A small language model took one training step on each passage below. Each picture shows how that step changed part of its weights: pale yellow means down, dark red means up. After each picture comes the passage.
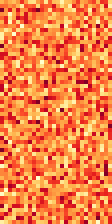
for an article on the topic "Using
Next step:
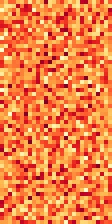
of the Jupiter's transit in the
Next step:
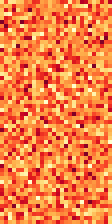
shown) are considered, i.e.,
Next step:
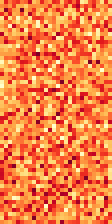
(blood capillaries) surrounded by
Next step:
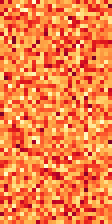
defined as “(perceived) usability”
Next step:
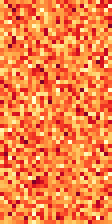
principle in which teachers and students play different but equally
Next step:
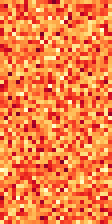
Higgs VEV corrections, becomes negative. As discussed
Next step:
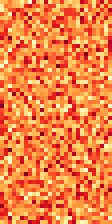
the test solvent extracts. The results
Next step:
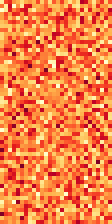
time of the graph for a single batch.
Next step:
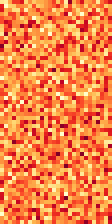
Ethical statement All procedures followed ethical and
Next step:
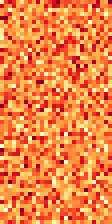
a}\rangle = \delta_{mn}$, the
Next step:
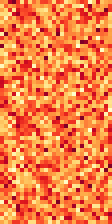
of science more collaborative, more international and more open
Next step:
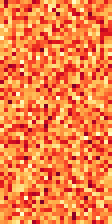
recoverable amount of power and the outlet
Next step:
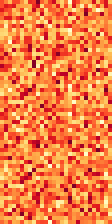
such as Al_2O_3 during the
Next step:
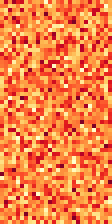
$ one obtains: \begin{equation}
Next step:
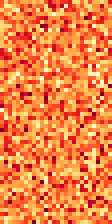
and 300g of glycerol were
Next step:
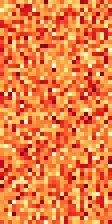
of the bias current induced spin polarization attributed to the
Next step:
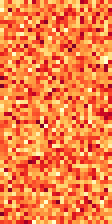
a negative sign when $\Delta{Y_{\rm
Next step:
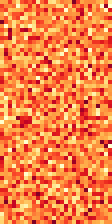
state dT of $\sim 61
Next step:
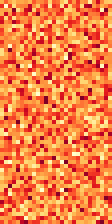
level and loop level in the SM, respectively.
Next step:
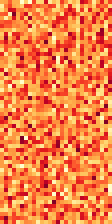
the available water. In future, other researchers can
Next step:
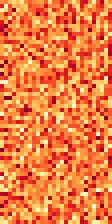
positioning of the future EU network of
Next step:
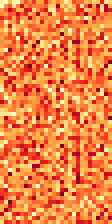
[6], peak-limited continuous-time
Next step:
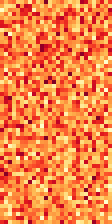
of another player randomly selected from the population,
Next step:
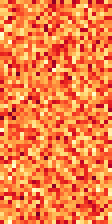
only be achieved by adapting special working conditions for
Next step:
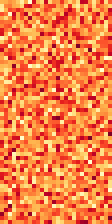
the homogeneous sector while adopting a Fock
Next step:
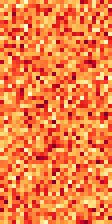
zero at the equilibrium state \(\theta = 0\)
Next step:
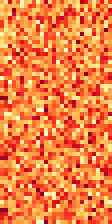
this it is sufficient to check that for
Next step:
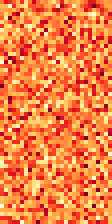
with a low value of the fractal dimension in
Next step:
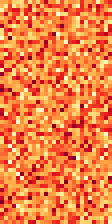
training, the data was augmented following the
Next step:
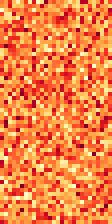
by the surrounding environment and can be probed by
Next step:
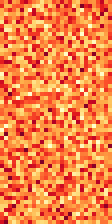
mycology. She was mentored
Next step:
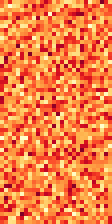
160 Myr (80 disk passages)
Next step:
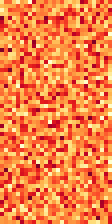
in the two versions of this test:
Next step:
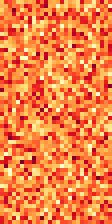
countries have shown that church attendance
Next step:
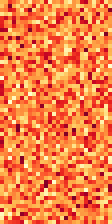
be explained by characteristics of the patient's disease.
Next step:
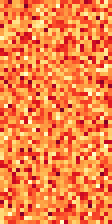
of the fabric, resulting in less waste.
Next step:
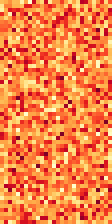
the theory predictions with experimental data of the low transverse
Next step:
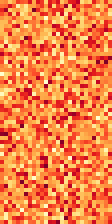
of the Yb oven. A
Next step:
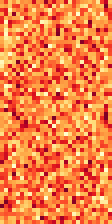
is used by more than $33\%$ of the
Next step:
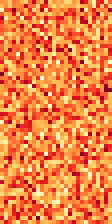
has the same properties and performances as that of
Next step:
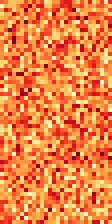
technical and organizational safeguards to ensure
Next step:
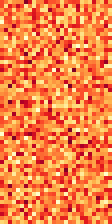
6. Pearson D. *The
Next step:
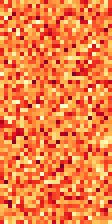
where $\varepsilon^{\rm hom}_{\rm
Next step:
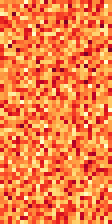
also reported. The chemical stability and multiple acid character
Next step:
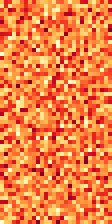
MXR254A). DC coupling
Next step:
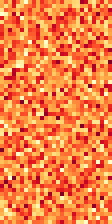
still lower by about a factor of 2, compared
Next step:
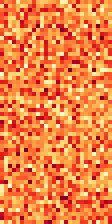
under tensile load in a polymer composite,
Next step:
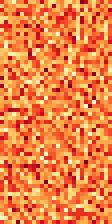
\end{align} \section{Proof
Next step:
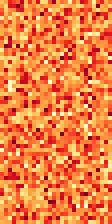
partial solution \eqref{sol1} with
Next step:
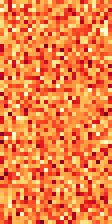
time horizon of length $T$ in this
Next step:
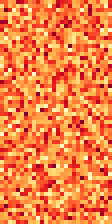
an information technology context, emphasizing the necessity
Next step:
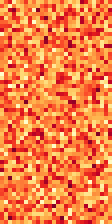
cell pattern approach to interpretation of fine needle
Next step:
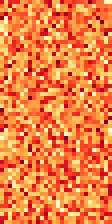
practice? What technical standards are needed for validation,
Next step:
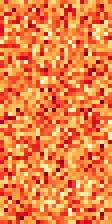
activity of pyridopyrazole and
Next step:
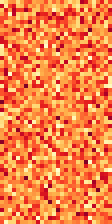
studied foundation which is 10 in 8
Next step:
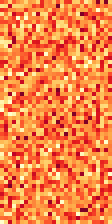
that are more diverse and less contained to the
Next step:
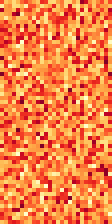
\section{Conclusions} In this comment
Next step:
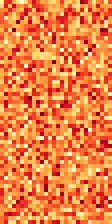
O$^{++}$ can be measured from strong optical
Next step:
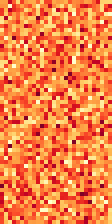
cross-leaf node pair measures nearly the same
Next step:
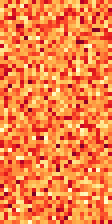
we can infer that Dipstick analysis
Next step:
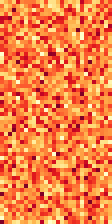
method, finite element analyses are performed twice:
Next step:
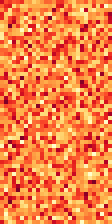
the same dimension as the catalysts? Since
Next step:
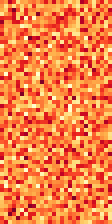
secretion and mineral precipitation. The
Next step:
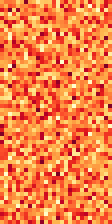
will be provided in section 3. Finally, we
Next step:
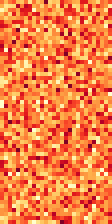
of students have strong correlation. Recommendations
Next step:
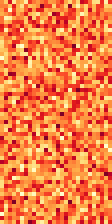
Weighted Regression for Investigating Process
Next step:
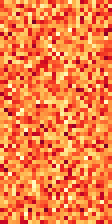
der Ven, Eva van den
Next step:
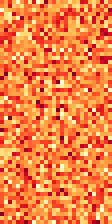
by measuring $\rho_{xx}$ and
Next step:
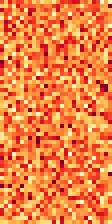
A$\&$M University, College
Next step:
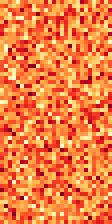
to pixelization. The sharp features in the
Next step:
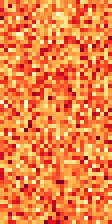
to be valid; and we do no $\log
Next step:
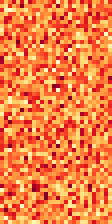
Faculty of Dental Medicine,
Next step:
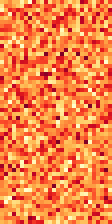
the simplest case of *classical*
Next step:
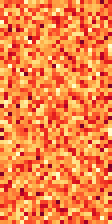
listen extensively, but the direct learning on
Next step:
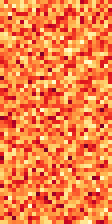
depending on planet lifetime, size, parent star
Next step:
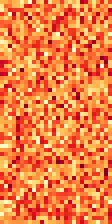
the length first and that involving orientations later.
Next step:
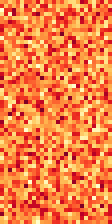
made colour-composite images, and
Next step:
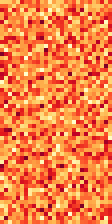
analysing impact evaluation practices and methodologies. The
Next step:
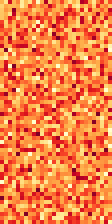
this analysis, the current study examined factor loadings
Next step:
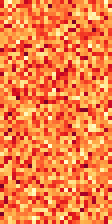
The Lorentz factor of the clumpy ejecta
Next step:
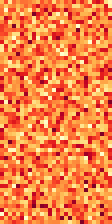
line = SREM retrievals; the black
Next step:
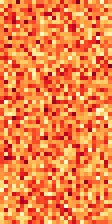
VLMs. - We propose a
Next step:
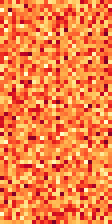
positive and large for $\tilde{y}_t
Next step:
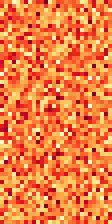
form bands which are broad for low lattice
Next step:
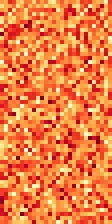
\ref{v1} one is able to
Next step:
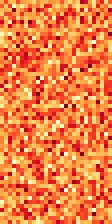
dispersion this is always the case (since
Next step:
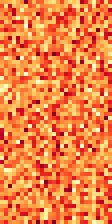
variety of plants, although these two types of compounds
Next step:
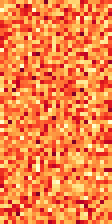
of education and literacy awareness is a parental
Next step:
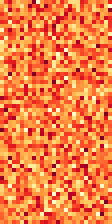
textile industry in the early 1990s did
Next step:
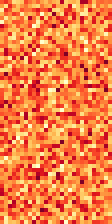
{author} {\bibinfo {author} {\bibfnamefont
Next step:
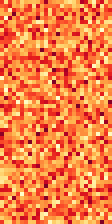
where the heat of each cell, in a range
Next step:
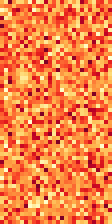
on 50 subjects with either sex and of varying age
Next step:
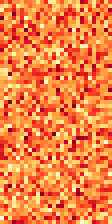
loop quantum gravity is that due to the
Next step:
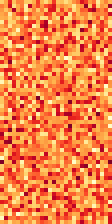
to bring them to one time grid for correct
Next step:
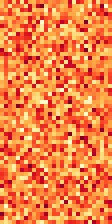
and all trainee recruitment variables
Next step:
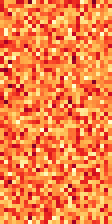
the Isgur-Wise function using extended
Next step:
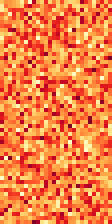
the DRAM commands issued to a
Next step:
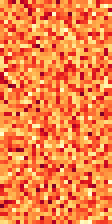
SOC in a many-body theory of SC
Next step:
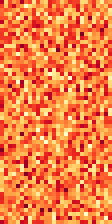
2020, we started the implementation strategy and path
